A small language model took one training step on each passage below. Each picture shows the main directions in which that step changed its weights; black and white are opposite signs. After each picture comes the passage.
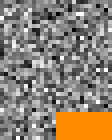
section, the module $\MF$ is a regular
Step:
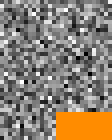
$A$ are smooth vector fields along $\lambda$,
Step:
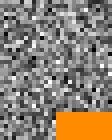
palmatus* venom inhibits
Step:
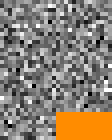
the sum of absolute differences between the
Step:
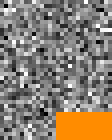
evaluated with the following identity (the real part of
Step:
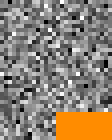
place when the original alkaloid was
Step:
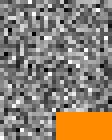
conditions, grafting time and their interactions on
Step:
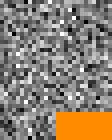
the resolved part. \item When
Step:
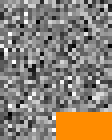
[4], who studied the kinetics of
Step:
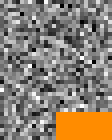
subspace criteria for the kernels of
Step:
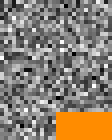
such that $k^{\Omega_S}=x$.
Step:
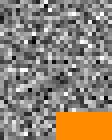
(ROI) is very high. It can be
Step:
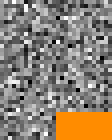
be deformed disjoint from the interval, otherwise
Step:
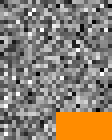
For convenience we shall also use the following
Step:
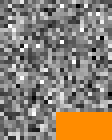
so displays outside the field are not
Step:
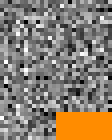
David Brine's *The
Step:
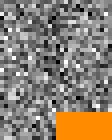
elastic and quite brittle
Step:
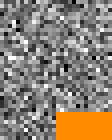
halo width of 3.
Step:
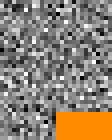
geodesic leaves. Moreover, since
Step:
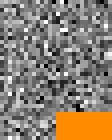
and sediment transport conditions maximum local
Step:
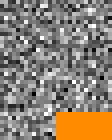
of being remedied in a later edition.
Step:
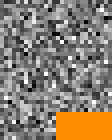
undergoing a sudden change. According
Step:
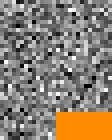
fact that the unitary transformation used to project the
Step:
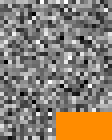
$d_h$ is the distance function induced by
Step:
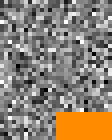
is \begin{equation*} \begin{split}
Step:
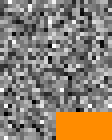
(machine readable) interfaces and applications
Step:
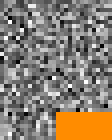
all $n\in \mZ$,
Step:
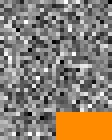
of economic incentives for the processing of construction
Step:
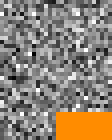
Onboard validation The individual identification approaches
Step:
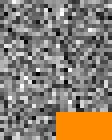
two distinct weights. Another important observation
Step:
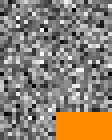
Collection: -Kolb's
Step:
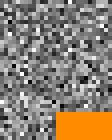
low-cost alternative of the innovator
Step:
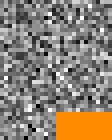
in the right hand side of (2.24)
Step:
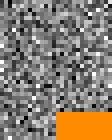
- II- Operational Design -
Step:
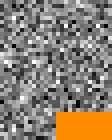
particular, this means that it suffices to consider
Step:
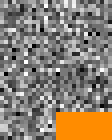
Y)(\r A)$, then there is some $\r
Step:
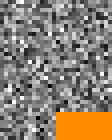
in their data range, (b) the network has
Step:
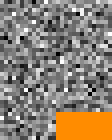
is proved in \cite{Me}. For
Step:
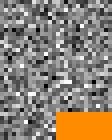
difficult to compute for large scale networks. There are many
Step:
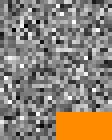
glass with promising lasing properties at
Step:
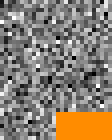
that \begin{equation}\label{ed1}
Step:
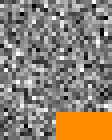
construct promotes effectiveness to teachers and also
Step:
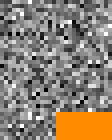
define the conditional mean and deviation:
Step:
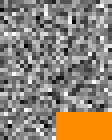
own particular circumstances and thereby
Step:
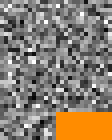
marking performances are made relatively
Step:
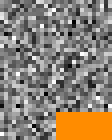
Engineering Institute Korea &
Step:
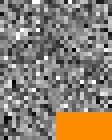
\begin{diagram} && \cf_S
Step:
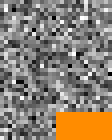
a compactness estimate~\eqref{compactness
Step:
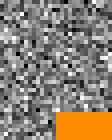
slowly. From the results, it is so
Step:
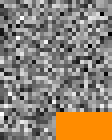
the Cauchy distribution. Again we let
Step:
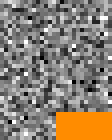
world will be a boring place .. and
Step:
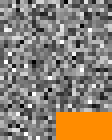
shows slightly different estimates of historical
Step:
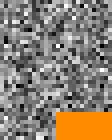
\delta$. The $\alpha$ dimensional parabolic
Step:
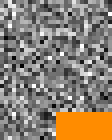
tempting to judge explanatory methods
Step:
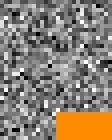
NLP experts, each output was evaluated
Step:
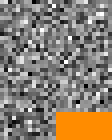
their activities; - improving the mechanisms for
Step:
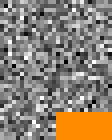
the arguments of~\cite{EFP}.
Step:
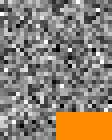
Method:** With the use of Jamar
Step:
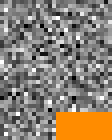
two species, and almost all use photographs
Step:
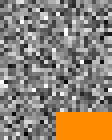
rejection were in the range 19.17 to
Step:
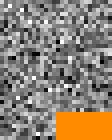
release Mucoadhesive
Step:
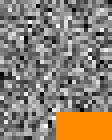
\end{proof} \subsection{Lower
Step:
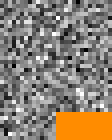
neural crest progenitor cells.¹
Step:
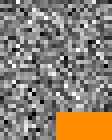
of the operator $P_{+}$ to a
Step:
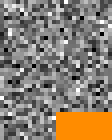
the second stick and return to the
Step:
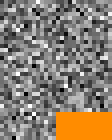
of a Linux OS, that boots
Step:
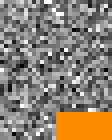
E.K. wrote the paper.
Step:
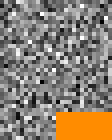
$R$. Then $G\subset I$ is
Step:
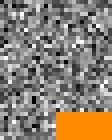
under $s\mapsto 1-s.$ In particular
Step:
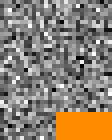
five subsequences in this sequence. The
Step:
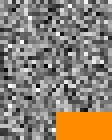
following fundamental result (for example see \cite[Proposition
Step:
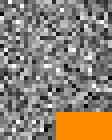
effects of different sediments on the
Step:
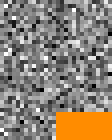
as thou canst not now go into thy
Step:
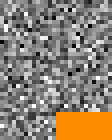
study, designed the model experiments, performed the
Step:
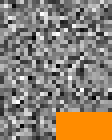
theory,} so any vector representing a set of
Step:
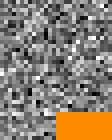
{\bf Proof Overview.}\, The proof
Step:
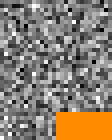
$t \to 1$, rather than merely
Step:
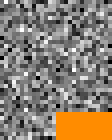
Heisenberg group} Consider
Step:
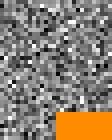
Theorem \ref{maintheorem} and Theorem
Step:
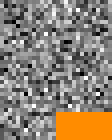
molecular analyses performed on extant
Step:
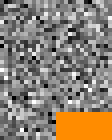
H\grave{a}}$ and A.
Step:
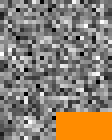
\end{prop} \begin{thm}
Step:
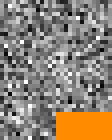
k\delta _{\epsilon} \right)
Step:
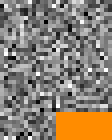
for Performance Test Run Parameter
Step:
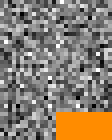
under microwave irradiation was compared
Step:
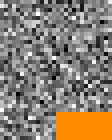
\end{multline*} Trivial
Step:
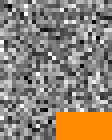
designs (Podesta, 2013). Figure
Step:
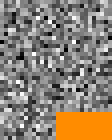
terms in $\nabla\n$, but the experimental
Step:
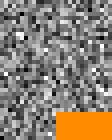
on Letac's sum $S_L$
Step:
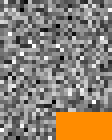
(\ref{eq:linH}) under
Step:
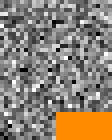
cementitious materials and refining
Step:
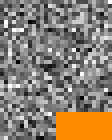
health outcomes. This sharply
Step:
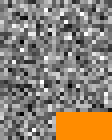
semi-definite. The notation
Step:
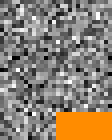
the autonomous oscillation of the
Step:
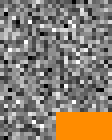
cells is well documented and several applications at the
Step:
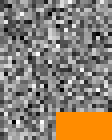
kind: founded in 1661 at the
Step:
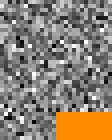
in vitamin D levels compared to
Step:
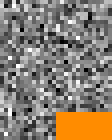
\ref{T1} ( conclusion
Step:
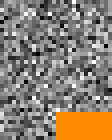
an eigenvalue of $\widetilde{S}(G)$,
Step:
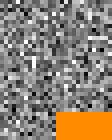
of those factors on mechanical properties. The purpose
